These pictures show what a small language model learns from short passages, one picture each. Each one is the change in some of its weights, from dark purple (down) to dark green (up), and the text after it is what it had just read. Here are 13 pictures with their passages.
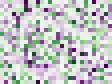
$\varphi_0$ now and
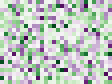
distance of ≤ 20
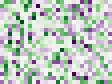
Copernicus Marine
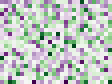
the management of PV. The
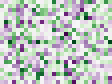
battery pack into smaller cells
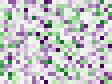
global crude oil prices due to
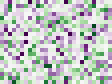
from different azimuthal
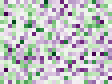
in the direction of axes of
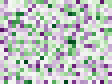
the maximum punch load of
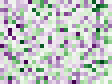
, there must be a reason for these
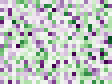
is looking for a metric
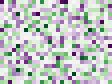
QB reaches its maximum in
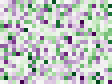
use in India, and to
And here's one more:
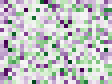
the late-time behavior. One
